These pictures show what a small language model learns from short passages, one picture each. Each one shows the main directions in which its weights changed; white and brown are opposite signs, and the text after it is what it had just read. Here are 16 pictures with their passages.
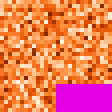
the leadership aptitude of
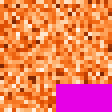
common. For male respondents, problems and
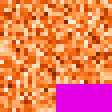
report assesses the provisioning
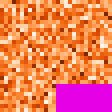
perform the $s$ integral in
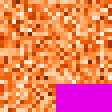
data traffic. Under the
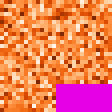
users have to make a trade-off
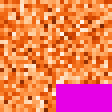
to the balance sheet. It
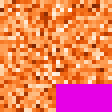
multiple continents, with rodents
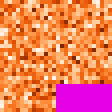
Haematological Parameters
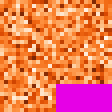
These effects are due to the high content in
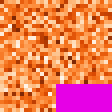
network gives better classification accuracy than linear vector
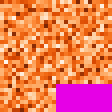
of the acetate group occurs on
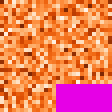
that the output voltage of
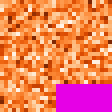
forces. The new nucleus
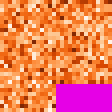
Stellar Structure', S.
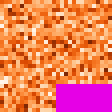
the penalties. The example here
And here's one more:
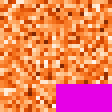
supports clarity** by
